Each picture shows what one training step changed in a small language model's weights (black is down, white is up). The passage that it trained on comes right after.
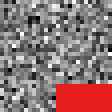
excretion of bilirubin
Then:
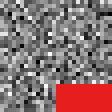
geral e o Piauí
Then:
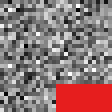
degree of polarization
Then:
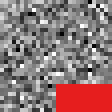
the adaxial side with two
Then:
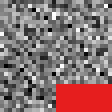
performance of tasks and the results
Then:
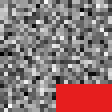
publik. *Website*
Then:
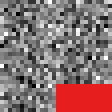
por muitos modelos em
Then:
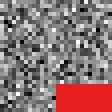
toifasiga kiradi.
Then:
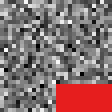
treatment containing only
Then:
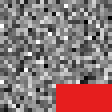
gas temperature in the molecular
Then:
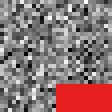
Flickering: The light
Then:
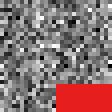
libraries are providing
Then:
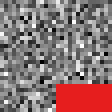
по способу
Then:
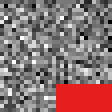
applied to extract features
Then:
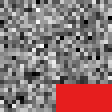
in each check-in area
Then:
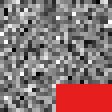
they would recover part of the
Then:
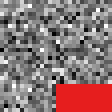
baryons is the determination of their
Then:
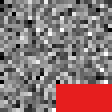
a fixed $s$ in
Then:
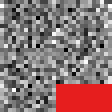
indicators characterizing the
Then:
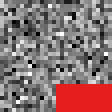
student teachers experience
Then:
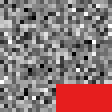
van de deskundigheid
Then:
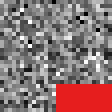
чтобы применять
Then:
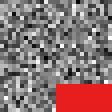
that use the 0.95
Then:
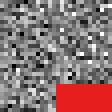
The article focuses on
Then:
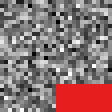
opposite DMI signs
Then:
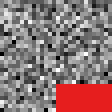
arms and a massive
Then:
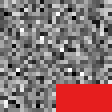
transparent, interoperable, and
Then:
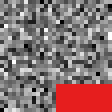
has to think to perform the
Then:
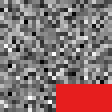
the picture and the
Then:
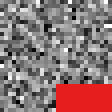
Slater-Koster two
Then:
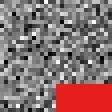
that has improved the previous measurement
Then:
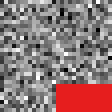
with $\sin\omega \to
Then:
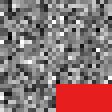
may prove too complex, while
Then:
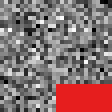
estimation of cobalt is about
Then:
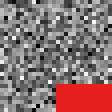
devastanti.** More
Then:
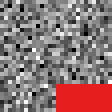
code and thus matches the
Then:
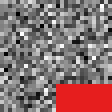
conscientes e atuantes
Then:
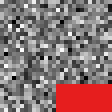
Behaviour in
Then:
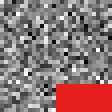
of the bolometric LC
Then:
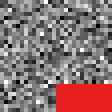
which leads to low absorption and
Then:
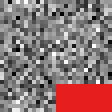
the reading at room temperature.
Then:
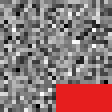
bo‘lmaydi va u
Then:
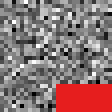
This study used a Class-E
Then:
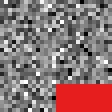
Pearson Education.
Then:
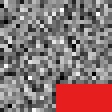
institutions and analyze the
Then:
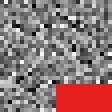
the two order parameter fields have the
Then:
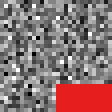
América Latina y
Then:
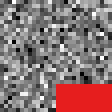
in water samples near
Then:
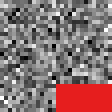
ends is obviously
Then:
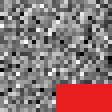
[Medieval Russian
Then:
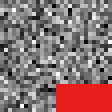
from listings can decrease the
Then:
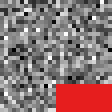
technology has played an important
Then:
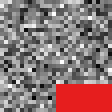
com as perguntas foi
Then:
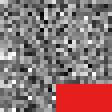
with intense laser beams
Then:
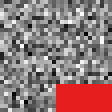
and that from the QCDF
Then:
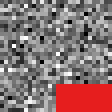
tonal presence, or position within
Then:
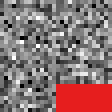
bo'lsa va bu
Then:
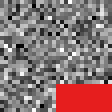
(SK) queries
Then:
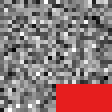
*Journal of Indian
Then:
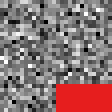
no de 'uno sobre los
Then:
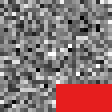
System. This technique has
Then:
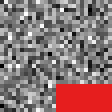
width of the posterior part of
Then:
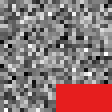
keltirib chiqaradi.
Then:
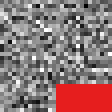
both for finite-dimensional and
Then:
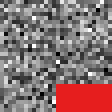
***In planta*
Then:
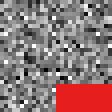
cultura da soja, a
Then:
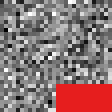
loyalty towards
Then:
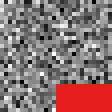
measured stars, the central
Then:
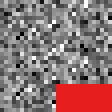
in itself, in the first one,
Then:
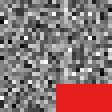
hám qoreklew
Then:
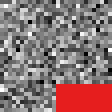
distance, the SNR would have
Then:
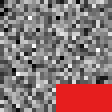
dimensions of stirred
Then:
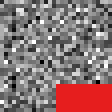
pubblicati Nel
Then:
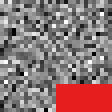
clusters. The total BH mass
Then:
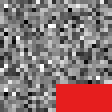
Magnitude and color of
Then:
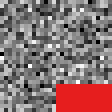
otitis media: A
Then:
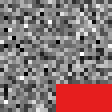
English advisor who
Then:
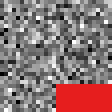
\caption{Comparison of
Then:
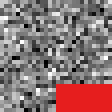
descumprimento. Tal
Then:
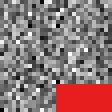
a very productive way and it
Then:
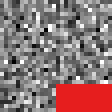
items. Besides
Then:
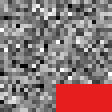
along two orthogonal directions
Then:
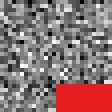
samples of the background
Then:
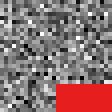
Preferences Kemal
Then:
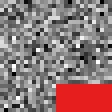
of website (e.g.
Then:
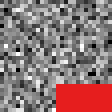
the PMNS matrix}
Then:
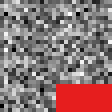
des plans de cours, des
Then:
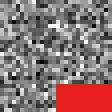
“Renal retention by
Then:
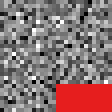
Jang, C. M.
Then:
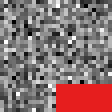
improvement. Assessment
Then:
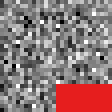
in Karaganda, the case
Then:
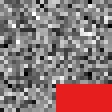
is illustrated in Figure
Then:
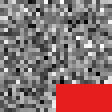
distribution has been applied to the
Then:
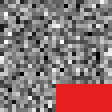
to justify the
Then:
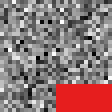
signal, which share the
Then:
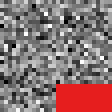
shows that the fixed point is
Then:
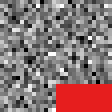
cataloguing the
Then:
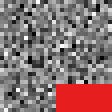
values for the reference region of interest
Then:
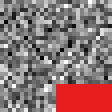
by Abhinay and how
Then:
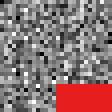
an EM counterpart and
